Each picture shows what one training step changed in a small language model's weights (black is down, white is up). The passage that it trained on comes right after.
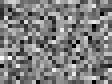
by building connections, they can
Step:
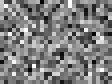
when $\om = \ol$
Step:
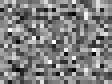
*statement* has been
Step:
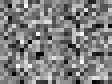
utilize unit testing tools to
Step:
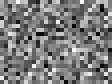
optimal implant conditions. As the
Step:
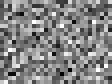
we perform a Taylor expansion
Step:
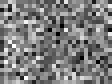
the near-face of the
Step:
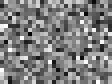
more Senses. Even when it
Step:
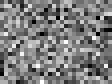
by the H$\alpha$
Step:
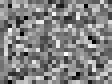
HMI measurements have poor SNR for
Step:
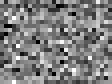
beam-filtering. The
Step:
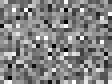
NPO one day before the
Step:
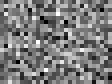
the concept. E.S.,
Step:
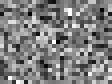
and L1, with extension to
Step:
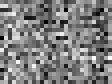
discover the true meaning of the
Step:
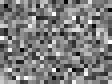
population and will be considered in the
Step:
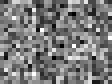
variable. According to convention,
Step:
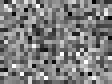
support. The still evolving design
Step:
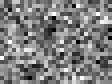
use of the frequency, percentages
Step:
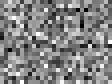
Isolated Femur
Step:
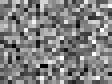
response to muons has shown that
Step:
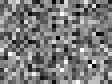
environments. Overall, an
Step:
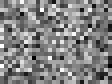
result of the program, 8 nodes
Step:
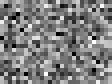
Bins” method that fits a
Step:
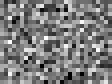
the radiation energy (or matter
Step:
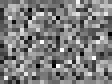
Deruxtecan versus
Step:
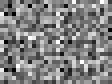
older domestic tools used
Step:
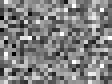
to contamination by adjacent spectral
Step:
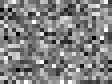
using two supercapacitors of
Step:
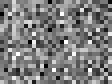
of the difference in mean values,
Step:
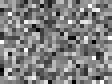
in the same LHC bunch
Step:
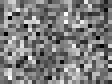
for the two cases of isolated and
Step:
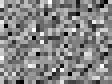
prospective students would learn to
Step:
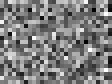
a text document?": An
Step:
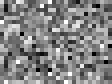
peaceful time, which he
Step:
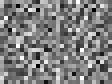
policies" nor can those actions be
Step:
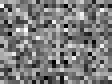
Caucasian word-form
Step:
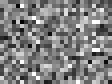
palliative care and explore
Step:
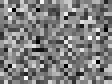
for representing the voices of
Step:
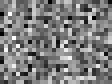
in Figure of (3). Table
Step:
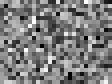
disorder (ASD) and
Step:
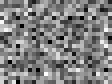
Europe (Mucina et
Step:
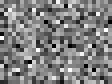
inter-rater agreement data,
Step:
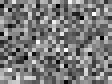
be seen from the discussion at the
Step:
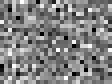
a displacement mapping technique, which the
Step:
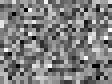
do not coincide, but one
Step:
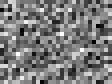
the spectral sensitivity range of the
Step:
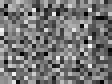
and psychological skills. The business functions
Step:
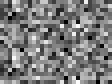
consists of a collection of session
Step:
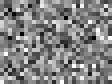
Lagrangian scheme on triangular grid with
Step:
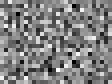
The two most common techniques are
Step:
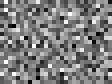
: Single ring-opening
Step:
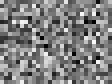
- All From 9 and The
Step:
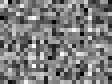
stacks. (iii)
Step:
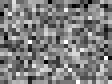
of the FISHER
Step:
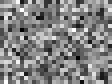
dampers for different storied
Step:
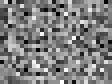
of CbNVs was
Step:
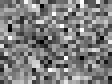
$\varphi$ have the form
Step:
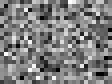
gauge one, and consequently one
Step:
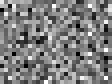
a transient phenomenon in the
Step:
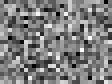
of his studio (with young
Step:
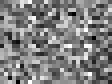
way. In this way, he
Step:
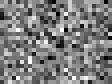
of the Jacks,
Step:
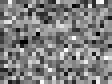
solid, which indicates that it is
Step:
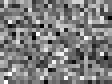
preferentially according to the
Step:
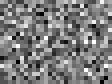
subsequent cycles require fewer
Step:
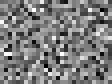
atom. In such conditions the oscillations
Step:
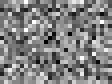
magnetic field.}---Let us now
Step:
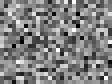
graduate of specialty 051
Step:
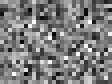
[3] and exceptional
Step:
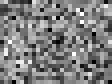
between interval of 0 and 1.
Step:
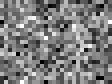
gray noise level. 4.
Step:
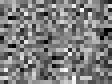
2, compared to the control,
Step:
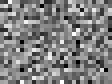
find the remaining constraints, we
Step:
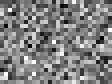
soil found in the coastal
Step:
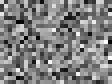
measurements show dependence on centrality
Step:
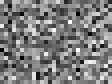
packages and R dependencies in
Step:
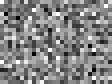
By considering stabilization conditions and some
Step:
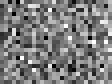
is not available, then this paper
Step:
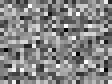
SEO & ASO
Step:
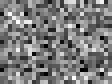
independent of the galaxy parameters, and
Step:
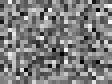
the ``jet-like''
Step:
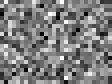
to ``swap'' in
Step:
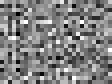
This may be due to the fact
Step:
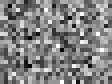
Bit Substitution Method
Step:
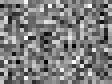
With some more work, one can
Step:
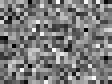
machine (VM) selection approach
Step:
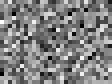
road, via Aemilia
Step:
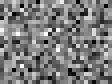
employed in military applications.
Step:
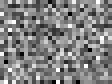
flexibility of Finite Element
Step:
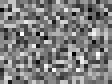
the $\eta d$ case is
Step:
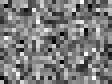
power $p(t)$
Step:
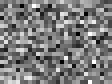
to 98% when the reaction
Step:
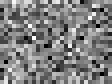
close reading of the mechanics and
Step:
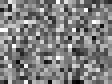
the progressive changes in cognitive
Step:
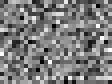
cells. Because the mineral ion
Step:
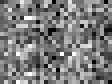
of the equilibrium distribution function.
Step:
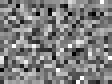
passengers. We infer
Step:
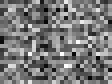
the VB and CB
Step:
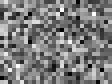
to evaluate the performance of various machine
